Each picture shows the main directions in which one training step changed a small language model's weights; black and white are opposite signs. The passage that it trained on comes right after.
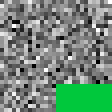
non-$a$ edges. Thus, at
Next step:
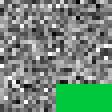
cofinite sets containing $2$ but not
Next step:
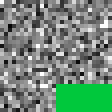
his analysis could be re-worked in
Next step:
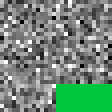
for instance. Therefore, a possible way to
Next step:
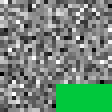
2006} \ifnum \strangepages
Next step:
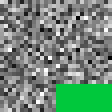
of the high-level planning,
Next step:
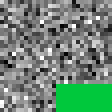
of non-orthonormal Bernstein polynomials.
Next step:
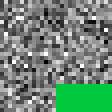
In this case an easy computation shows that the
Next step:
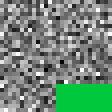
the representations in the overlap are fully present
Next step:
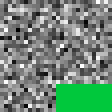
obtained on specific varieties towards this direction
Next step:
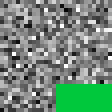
\section{Introduction} Throughout this
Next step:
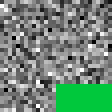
perturbation coefficient, not explicitly given in
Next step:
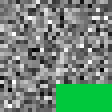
\dots, \chi_{c}]$ denotes
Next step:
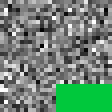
also admit a geometric interpretation. The goal of
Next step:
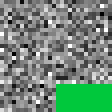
With this normalization, the involution $\sigma$
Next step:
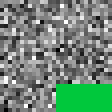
prove only (5.11). It is
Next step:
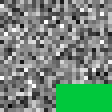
sites for long open connections.
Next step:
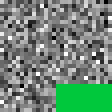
the strata $\Si$ in
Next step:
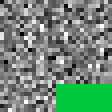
to which the Feynman-Kac
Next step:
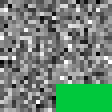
will help us to get more information on
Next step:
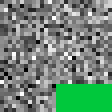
important details. This paper allows noncontinuous
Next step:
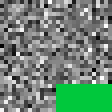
the interior of this domain with $\H$
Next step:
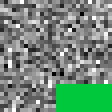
probability that a random element of $S$
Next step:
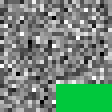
and precise statements, let us resume the
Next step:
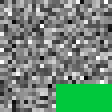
on the atoms, which are the
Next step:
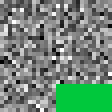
on gambles, as is
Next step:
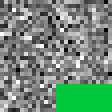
If we now could prove a similar estimate for
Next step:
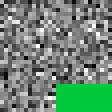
a monomial ideal $I$, we shall denote
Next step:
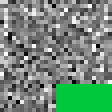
N)\cong (D_L(-\otimes
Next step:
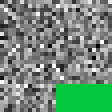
demonstrate its applicability for peak
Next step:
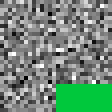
and the smoothness increases, making the
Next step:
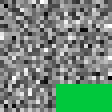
{\em tiles} (which are closed
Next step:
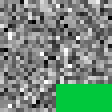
\] then we can compute from the definitions that
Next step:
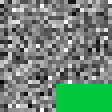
singular terms, in such a way that the
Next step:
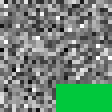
\begin{align} \lambda_i
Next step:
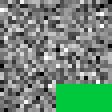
smallest exact discrepancy that can be achieved by
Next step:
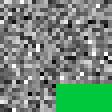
by $r$ or $I$ in
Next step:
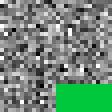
S\subseteq N,V\left(
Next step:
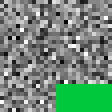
group of $\Gamma \rightrightarrows
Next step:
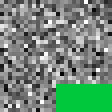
this subspace can be written as linear combinations
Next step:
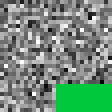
the following new equivalent quasinorm:
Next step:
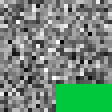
Farey fractions, whose density are
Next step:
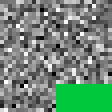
problem is that, within the confines
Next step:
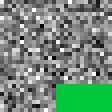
inspired from mechanics and we
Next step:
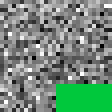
statements. The already mentioned optimal control problem
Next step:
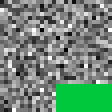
can be still nearly singular if
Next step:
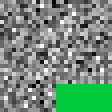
$\limsup u_k \le (\limsup
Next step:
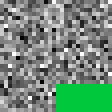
Chapter 8, to use the singular value
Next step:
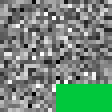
that, instead of placing everything in
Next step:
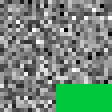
the subgraph $C(4)$ (see
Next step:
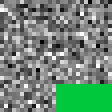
interpolation error becomes more relevant. No smoothing strategies
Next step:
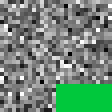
present two remarks. First of all new variables
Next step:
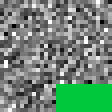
if both $\hat V$ and $\hat
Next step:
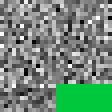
embedding morphisms $\Lambda_i\subseteq
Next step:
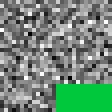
\ $I\subset\{ 1,\ldots
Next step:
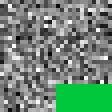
fundamental challenge in fluid dynamics since
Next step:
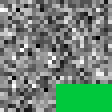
)$ is contained in a half-plane.
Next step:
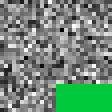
the alternating state complexity of the binary representations
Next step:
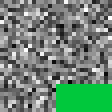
of Young's lattice. It is,
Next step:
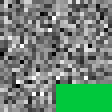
irreducible and the projection onto the constant functions.
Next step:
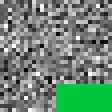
and $\s$ over sufficiently small
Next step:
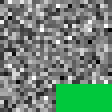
in the variables $z_{i}$. The
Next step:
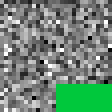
a base ring $k$ that is commutative
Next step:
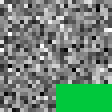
to it is non-degenerate. In order
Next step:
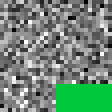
the lemma follows. \end{proof}
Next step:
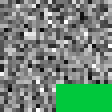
\end{equation} with vectors
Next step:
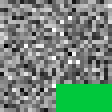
strong Rayleigh property makes it quite
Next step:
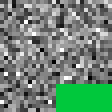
It is easy to see that for each smooth
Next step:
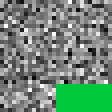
for some $k = 1 \ldots
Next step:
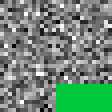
of cellular decompositions, and of
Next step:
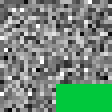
so convenient, so practical for the function it
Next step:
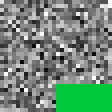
Over the years, the finite simple
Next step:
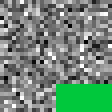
of the form $H^s\cap
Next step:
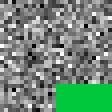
$D^v_i$ and presented
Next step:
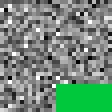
remark that in the definition we allow
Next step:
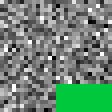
analysis at the cusp bifurcation point.
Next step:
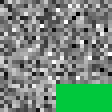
to predict those elements of the ground
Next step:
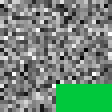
produce controller gains of significantly better performance than
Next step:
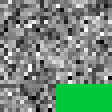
$\phi$ pointwise. We will first show
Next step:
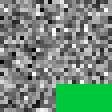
- v_i\}$ in the deck
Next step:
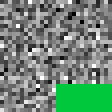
space, nevertheless $\L=T$.
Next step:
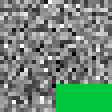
show the possible sums. Fig.1 -
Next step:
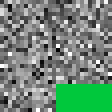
to obtain a manifold $M$ with
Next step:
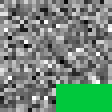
negatively defined. Now, to complete the
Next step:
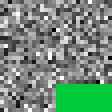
set $\ell= r-1$. Then
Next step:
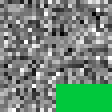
the operator $B_P$,
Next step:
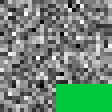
of this manuscript is to supplement
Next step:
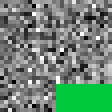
h \mbox{ is an odd homeomorphism of
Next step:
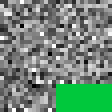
function $h$ and Gauss curvature
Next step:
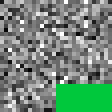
in all cases presented. Note, however,
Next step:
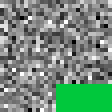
We have \begin{eqnarray}
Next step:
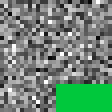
(by the next entry, which is
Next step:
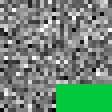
this category. its generalized eigenspaces
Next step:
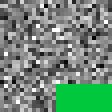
\in F$ are such that
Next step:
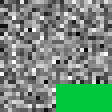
Different mathematical representations of demand curves have been
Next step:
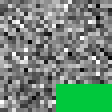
open neighborhood $s_0 \in
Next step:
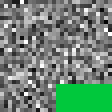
\pointsofindetlemma). The pair
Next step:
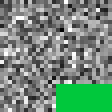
The notion of Gelfand Model
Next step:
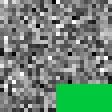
S_\xi$ as the state space
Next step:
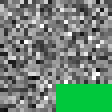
functions}. Following the treatment in
